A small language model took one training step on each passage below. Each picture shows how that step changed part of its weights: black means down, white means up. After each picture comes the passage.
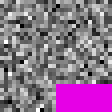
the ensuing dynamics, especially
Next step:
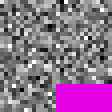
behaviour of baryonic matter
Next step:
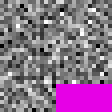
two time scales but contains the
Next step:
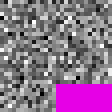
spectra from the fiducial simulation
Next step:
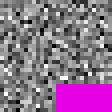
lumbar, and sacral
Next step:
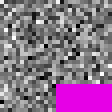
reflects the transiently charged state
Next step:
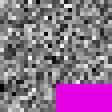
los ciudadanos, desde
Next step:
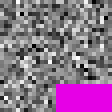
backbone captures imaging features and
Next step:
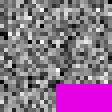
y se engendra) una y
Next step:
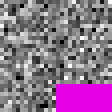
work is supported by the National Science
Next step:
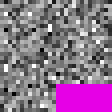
breadth-first search
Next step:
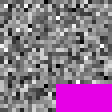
200 students. Avenues are therefore
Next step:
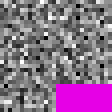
великий митець
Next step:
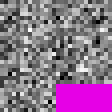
ser envasado en diferentes
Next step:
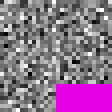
al*., Nano Lett.
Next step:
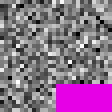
of Russian as a foreign
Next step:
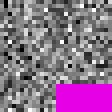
ибратли гаплар
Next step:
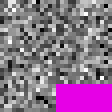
Tratado de Cooperação
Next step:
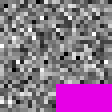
of minor importance in MD simulations
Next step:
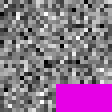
\left( \frac{a_1
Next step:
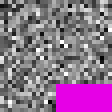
of revolutions and wars,
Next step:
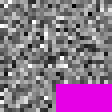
yang bermutu tanpa
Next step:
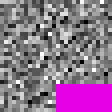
sum SE. Simulation results
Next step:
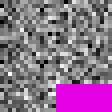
the SIMBAD database
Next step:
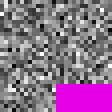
consideración la calidad como objetivo
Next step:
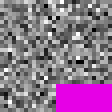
with multiple short waves. Phys
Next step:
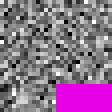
is measured at macroscopic
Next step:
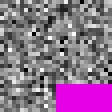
all the time frames analyzed.
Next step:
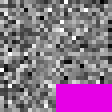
the same energy $\tilde{\mathcal
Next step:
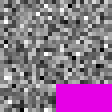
state wavefunction for the
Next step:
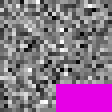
quadratic potential since it makes
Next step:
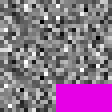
wave into a plasma wave which
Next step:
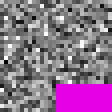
maka hubungan antara
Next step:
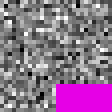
observations of the debris of
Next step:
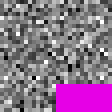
considered resonant quartet with the
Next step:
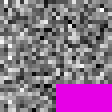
approach indeed. However, our work
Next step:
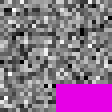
the triplet pair operator can
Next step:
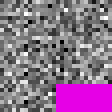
atrelado”. No entanto,
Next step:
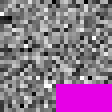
planejamento, que resultará no
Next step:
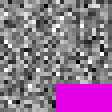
Lyu, Y. and
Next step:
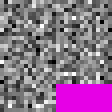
belgilangan tartibda
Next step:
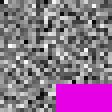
Association for Sexual
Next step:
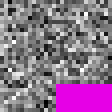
Katse lukukauden
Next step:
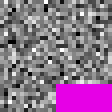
wind fields if the non-local
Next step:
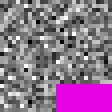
Array (ALMA) provided
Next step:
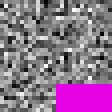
die mogelijk anders
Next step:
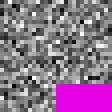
its determinant as ${}$
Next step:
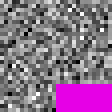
the cellular communication salon N.
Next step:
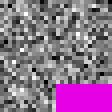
they focused on exploring ML
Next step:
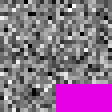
qachon va qanday
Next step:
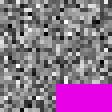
and advance in them. Case
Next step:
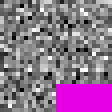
chama de aura, a
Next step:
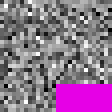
предприятия. В процессе
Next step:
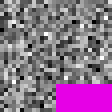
jurídica* é tão
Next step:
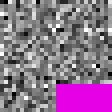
de EG. In oktober
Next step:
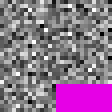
para darle solución a la
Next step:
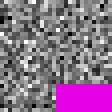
de toda contingência social. No
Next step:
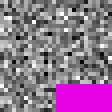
Infarction with Non
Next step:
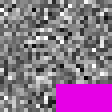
menejerlardan bank
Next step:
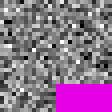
planet population with well-constrained
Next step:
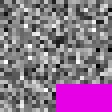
роботі Е.Е.
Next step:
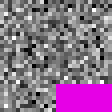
влияния на процесс
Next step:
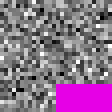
foyda energiya manbalari va
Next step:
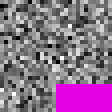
into FD. The traditional way
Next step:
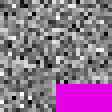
HUMANA E DA
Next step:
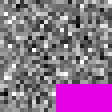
mean field approach with the simulation of the
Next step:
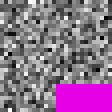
ishtirokchi va bilim
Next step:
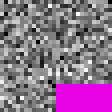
in Natural Emergencies
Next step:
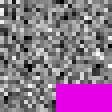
utilizadas: Figura 10:
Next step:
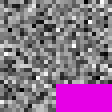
huquqiy bilimlarini
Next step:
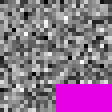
rough estimate of the spectral class
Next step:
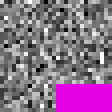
muayyan vaziyatlarni
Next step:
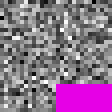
max}$. \section{Concluding
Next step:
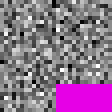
states. \end{abstract}
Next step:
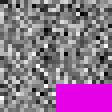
more extensive and more diverse data
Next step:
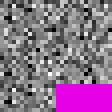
\centering \includegraphics[width=\textwidth]{}
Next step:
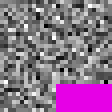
- Ratsionni tezkor
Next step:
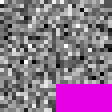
at best 80\% of the
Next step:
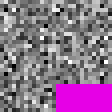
la validité du modèle de
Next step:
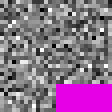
$Q$ branches. The effective
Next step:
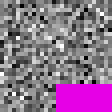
\begin{align} A_{\perp
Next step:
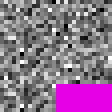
Inclusive Framework
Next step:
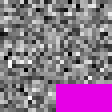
(to) profess zum
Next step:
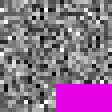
требует наличия
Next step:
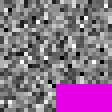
gazeta va jurnallar
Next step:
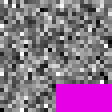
en las diferencias por grupo
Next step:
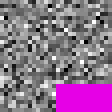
threshold current as the SNR
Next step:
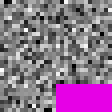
However, relying on dependencies also
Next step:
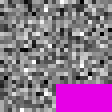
gravity, provided one replaces
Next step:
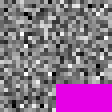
товарищей, а
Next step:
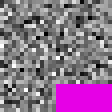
systems. While our main experiments
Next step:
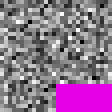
skizziert es die
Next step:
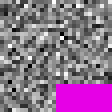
of the equation of motion}{177}
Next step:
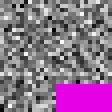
menyumbang sekitar
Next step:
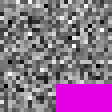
de sa culture avec.
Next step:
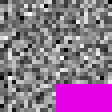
seus sistemas de gestão
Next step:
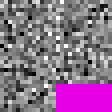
“Tek Yönlü
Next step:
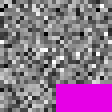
The exhibited correlation in these parameters
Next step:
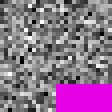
account of supply and demand
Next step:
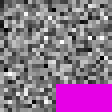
observation, which seems to have
